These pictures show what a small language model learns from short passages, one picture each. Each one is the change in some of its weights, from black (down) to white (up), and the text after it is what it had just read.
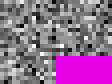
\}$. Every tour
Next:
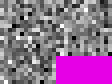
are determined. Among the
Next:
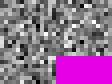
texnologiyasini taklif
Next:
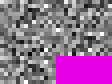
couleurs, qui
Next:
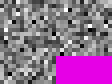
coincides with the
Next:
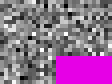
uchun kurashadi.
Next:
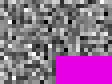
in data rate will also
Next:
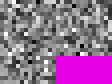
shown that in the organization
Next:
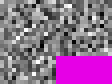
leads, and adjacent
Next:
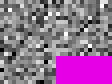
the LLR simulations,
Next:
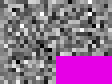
plasmas [31]. Our
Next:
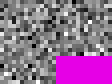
en los patrones
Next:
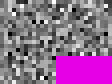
psychological and pedagogical
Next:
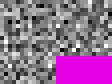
qiyosiy asosda
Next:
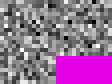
manifests itself in certain
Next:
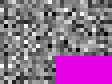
There are eight diagrams
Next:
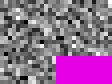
about noise reduction techniques.
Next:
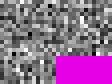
for the measured neutralino
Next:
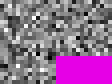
reflection spectrum observed by
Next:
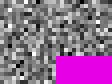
order to give realistic values
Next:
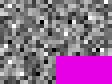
also wieder und
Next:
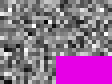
using the SPA in
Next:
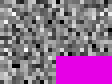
освіти і системність
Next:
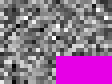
Pengetahuan dan
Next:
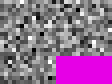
\end{eqnarray} with
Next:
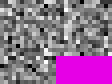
note that only three physical
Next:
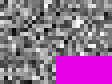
the mean is parametrized
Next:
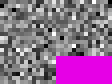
information about possible reflections of
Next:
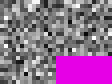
verification of the efficacy
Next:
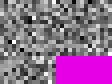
by the solenoid.
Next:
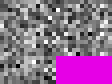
Sagona, S.
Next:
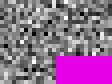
alimentarnos; es
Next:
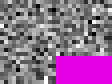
M}_\odot$). The black
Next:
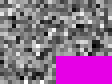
it is consistent with having a
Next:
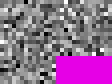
data by BaBar
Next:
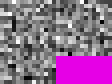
we reproduced LDB
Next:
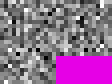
in captured images.
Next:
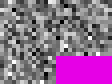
ошириш орқали
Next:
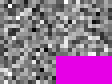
hop-count or
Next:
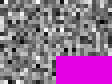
checked that the shock
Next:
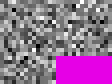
consolidée de la transition
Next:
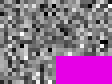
figures on the left hand
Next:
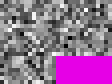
as a communication de vice
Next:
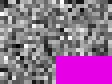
pulse at $B =
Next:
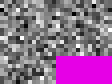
Human uncertainty makes classification more
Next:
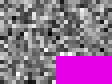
as in figure~3.
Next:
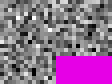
obtained by Asakawa and
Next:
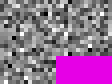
complex numbers,* and b
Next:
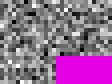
extent. The latter is
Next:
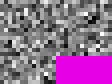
is the outcome of a
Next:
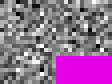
Education Sciences (IES
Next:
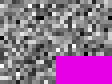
pasayishiga sabab
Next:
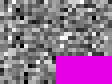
values. We refer to
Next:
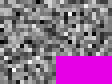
visualizing those results is to
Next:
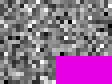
of a GRB.
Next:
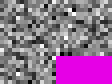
van der Waals
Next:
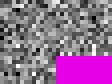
overall doping ($n =
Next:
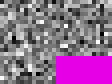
expression for the above equation
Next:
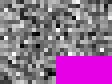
yoshning jamiyatdagi
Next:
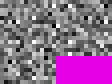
of the quantum walk
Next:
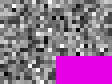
beradi va to‘liq
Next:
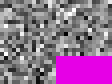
balki uning ma‘no
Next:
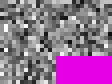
to reduce melt production and
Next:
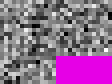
elaklar, elak
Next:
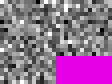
kinematical decoherence
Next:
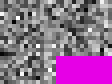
was obtained. The background
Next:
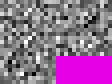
they are the solutions of the
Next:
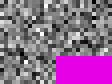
the density, moving with
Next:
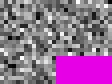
{dp \over
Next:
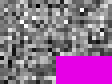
acts as cooperators,
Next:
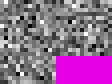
an event can be classified
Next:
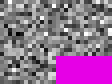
allem die zweite
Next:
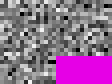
breaking}}, {\em
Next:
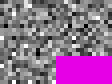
les essais et les
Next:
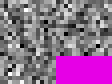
in linear one-particle quantum
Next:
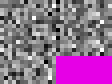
of Mn $d$
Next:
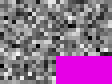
represented as a set of
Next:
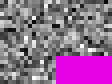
the polymorphic
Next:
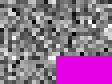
секторе или на
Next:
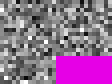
energy by approximately 150
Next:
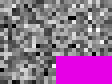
asuransi syariah
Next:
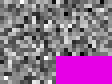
\item We introduce the
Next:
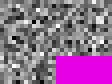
Sistema Único de
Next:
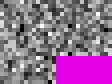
ATLAS search for
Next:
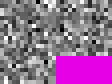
constant coefficients. It is
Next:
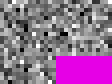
uma síntese
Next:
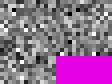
member states), NSF
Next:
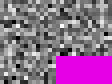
\\ \hline\hline
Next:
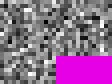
in principle, distinguish such
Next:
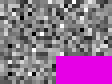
were interviewed. It
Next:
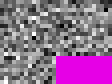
aholining 90
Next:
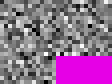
phonon model has been
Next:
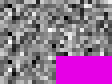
turli sohalarda
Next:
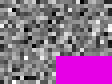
другие могут
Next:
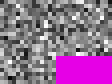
The total PPO
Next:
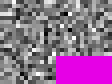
given the quenching time
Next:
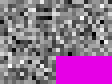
institutionele context naar
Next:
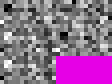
c c c c}
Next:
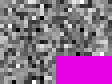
networks. For this reason,
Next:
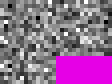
Coulomb blockade in
